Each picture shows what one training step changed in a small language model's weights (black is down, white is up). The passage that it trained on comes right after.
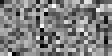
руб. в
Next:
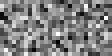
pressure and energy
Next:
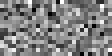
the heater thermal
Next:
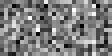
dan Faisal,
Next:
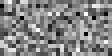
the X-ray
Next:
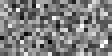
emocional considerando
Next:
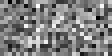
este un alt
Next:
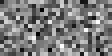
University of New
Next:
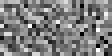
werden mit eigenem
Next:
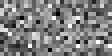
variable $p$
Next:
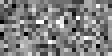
mass at least up
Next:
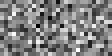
qilishning muhim
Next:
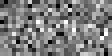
lie directly in
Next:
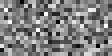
a 9-dimensional
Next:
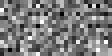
by combinations of
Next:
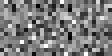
для проведения
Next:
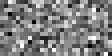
of 92 nearby
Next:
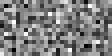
input element, considering
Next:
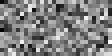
Doctor of
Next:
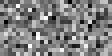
\hline \quad &
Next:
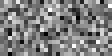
number freezeout
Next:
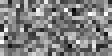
as though they have
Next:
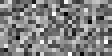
of the wells.
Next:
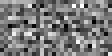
dans la zone
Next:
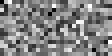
the AFM coupling
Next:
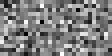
structure. Although
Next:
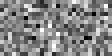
se da sin la
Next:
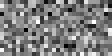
careful reading
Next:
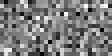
rules are a
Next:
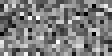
$B$ we
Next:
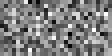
on matching current
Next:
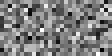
fundamentu relacji
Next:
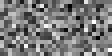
a result, if
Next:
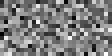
we think that it
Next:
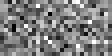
let $t$
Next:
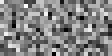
to becoming a
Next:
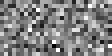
recorte 1,
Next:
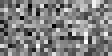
sheet of the
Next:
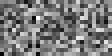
do país.
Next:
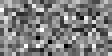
an auxiliary
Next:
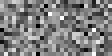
penelitian yang
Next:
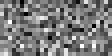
awarded by
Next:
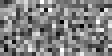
As stated, the
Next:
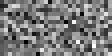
site size, available
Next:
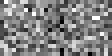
the lowest supported
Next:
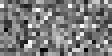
dipole wave,
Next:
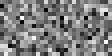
opinions are
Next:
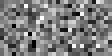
positive trace
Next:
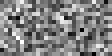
the impact parameter to the
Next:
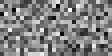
aspecten van
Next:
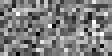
use of the -l
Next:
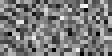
is the momentum of
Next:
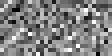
finite distance from the
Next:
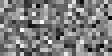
left panel of
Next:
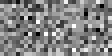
O trabalho
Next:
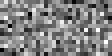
°С з
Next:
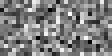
variables and likely have
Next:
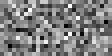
la fuerza
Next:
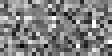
found for the total number
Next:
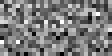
input and outputs
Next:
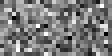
present study on the
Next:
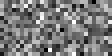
to extract CG
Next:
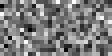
extra dimensions,
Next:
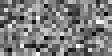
integrals of motion
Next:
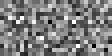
Science\\ and
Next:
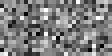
subtracting of
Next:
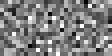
For instance, vector
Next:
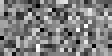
с развитием
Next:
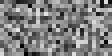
la concepción del
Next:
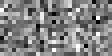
at frequency $\op$.
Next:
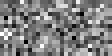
drones often
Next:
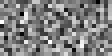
we combine with a
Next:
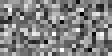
4 stations.
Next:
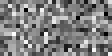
va axloqiy
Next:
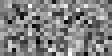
modified size distribution has
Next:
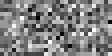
reproduction, and
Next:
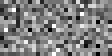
universe, mainly
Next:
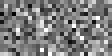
piloted in
